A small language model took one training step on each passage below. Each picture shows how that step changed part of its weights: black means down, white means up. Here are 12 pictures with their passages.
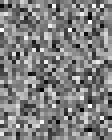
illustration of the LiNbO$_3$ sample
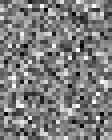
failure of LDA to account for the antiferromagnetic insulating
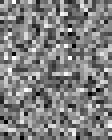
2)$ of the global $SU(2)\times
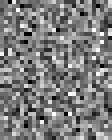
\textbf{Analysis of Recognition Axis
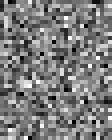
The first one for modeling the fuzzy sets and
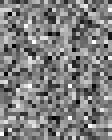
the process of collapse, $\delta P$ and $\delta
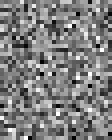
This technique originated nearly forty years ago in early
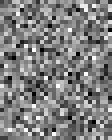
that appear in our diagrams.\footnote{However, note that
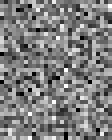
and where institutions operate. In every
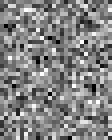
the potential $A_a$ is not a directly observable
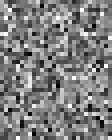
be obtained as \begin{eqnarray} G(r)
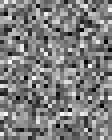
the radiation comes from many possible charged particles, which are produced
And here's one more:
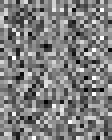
support from the Ministry of Science and Technology of
